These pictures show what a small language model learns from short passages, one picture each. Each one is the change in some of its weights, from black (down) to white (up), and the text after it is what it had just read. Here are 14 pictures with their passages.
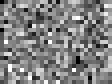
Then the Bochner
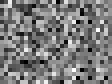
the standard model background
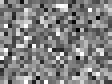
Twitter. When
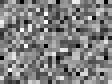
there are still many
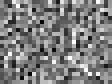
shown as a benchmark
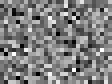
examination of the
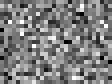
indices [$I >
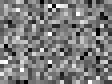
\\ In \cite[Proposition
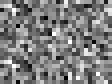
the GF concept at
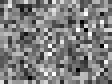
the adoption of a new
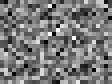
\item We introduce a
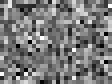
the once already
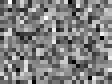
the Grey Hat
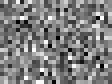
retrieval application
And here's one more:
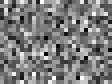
used as in the first part of
